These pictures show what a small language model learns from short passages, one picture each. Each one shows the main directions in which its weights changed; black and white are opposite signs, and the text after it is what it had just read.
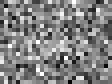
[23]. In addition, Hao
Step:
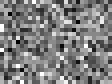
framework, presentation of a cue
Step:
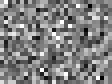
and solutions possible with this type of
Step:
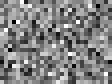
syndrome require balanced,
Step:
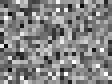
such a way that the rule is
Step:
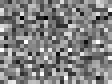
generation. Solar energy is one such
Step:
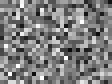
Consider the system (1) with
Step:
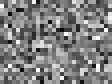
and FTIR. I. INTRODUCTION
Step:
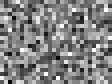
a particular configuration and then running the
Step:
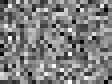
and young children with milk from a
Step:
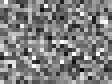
the IKEA brand sets an
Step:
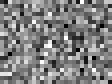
when α_0 limits to 0 are
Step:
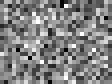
some Egyptian, and he
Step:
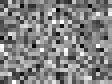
media content. They created a
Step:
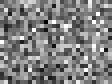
precaution ,diet consideration.
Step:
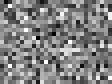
the Principal and Student
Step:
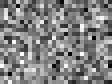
view and the underlying reasons for these difficulties
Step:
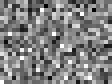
the winter and spring, when
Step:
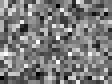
preparation of sugar & jaggery.
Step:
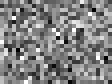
Japan Aerospace
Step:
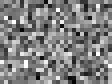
used with success in several industries to control
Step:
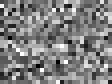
symptoms in chronic diseases. References
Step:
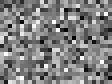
scores within vineyards), it
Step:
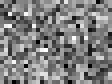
concrete mix [6]. 2. Materials
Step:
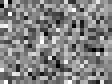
recession. 213
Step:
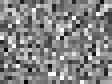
legs, arms, and
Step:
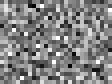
pods/plant -
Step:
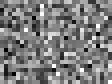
resistant eggs [11].
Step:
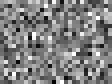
in semantic processing between boys and
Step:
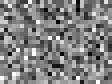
may emphasise the emotional impact of
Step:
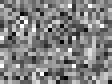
Retrieved November 23,
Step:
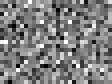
oblique from right to left Type
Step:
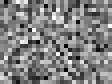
the rules in the section which is
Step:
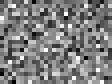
networks (ANNs), and also on
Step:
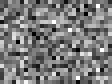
showed significantly higher ($p <
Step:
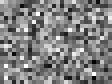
azo dyes for application in
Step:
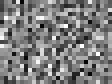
conservation of momentum follows from special
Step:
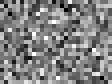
were referred to for secondary information.
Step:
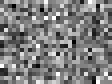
other people. (Definition from
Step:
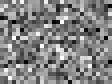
also facilitates the accessibility of knowledge and research
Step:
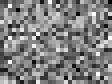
scale length parameter and lower values of
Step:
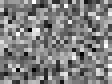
of oddments. Step:
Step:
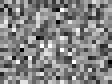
have apparently the highest motivation to
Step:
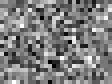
findings suggest that mismatched
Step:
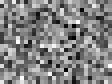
within the populations. Given the
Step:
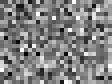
or absence of cortical involvement. -
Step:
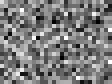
baseline and low IL-6 levels at
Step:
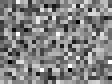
the leg ulcer depended heavily
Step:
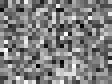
with soluble protein content and
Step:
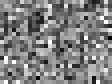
inexpensive acrylic
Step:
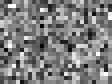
the HighE modal window, whose
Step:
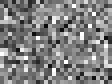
interest of the nation to raise and
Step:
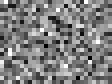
and organizational means of forming students' active
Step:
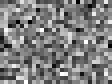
did not suspect the existence of
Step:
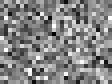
us to publish [7] where
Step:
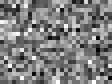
which can be achieved through practicing
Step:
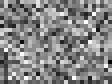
A., and Akintunde,
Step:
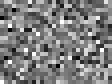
by Bulbring and
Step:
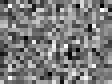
and produce something, will have a
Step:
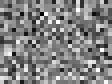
may also not be truthful when
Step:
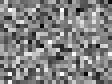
survey - TREs are run by a
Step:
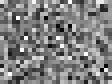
scientific research in modern ...*,
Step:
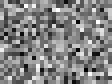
no statically significant difference between the gender
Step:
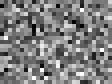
L. Parco di S.
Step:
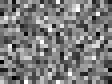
chief complaint. Medical
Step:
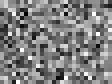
included caustic and sulfide.
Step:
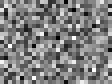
satisfaction with the experience of using digital
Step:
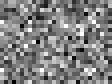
The Emerging Battle
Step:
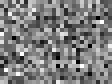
factors that are still unknown. The
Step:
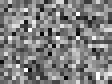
location, Morocco
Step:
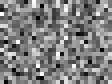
other policies. It is only very recently
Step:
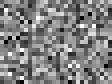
Organizational change is a phenomenon that
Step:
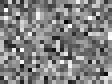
remains an attractive option given its
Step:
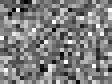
Ethical review and approval was not
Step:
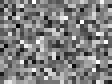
We compute all counterexamples
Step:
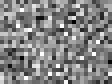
land to the east and north of
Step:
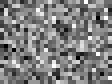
means score of personality traits among higher
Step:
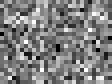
Control Messages Protocol which
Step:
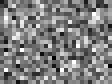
array antenna is validated by
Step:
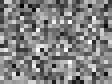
studied soils did not constitute an
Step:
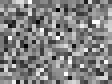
4 mg/L cause dental
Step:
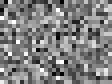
approach also has limitations. First, as
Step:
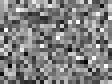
in critically ill patients while also
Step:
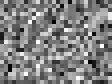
overweight on left ventricular
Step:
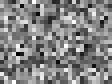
demonstrating good repeatability in the
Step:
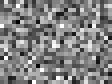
the form of percentages(%). The
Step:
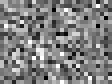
same truss as discussed in example
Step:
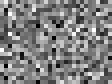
and experience: They have direct
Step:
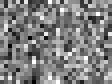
of hygienic behavior due to
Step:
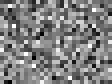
and conserve architecture and decoration
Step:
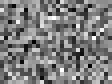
Sampling, Cluster Sampling,
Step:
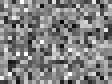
presented a close-form solution to calculate
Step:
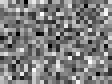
at home. Students at teenage
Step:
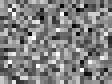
that she comprehended and
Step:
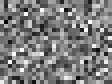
research and/or for the preparation of
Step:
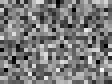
> 0.700 Accepted Table
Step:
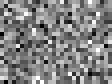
Sulphur Theoretical Found
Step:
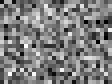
Sciences, SPSS version
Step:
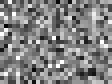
reaching Patient floors should be
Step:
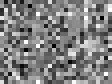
contributes to success rates in English
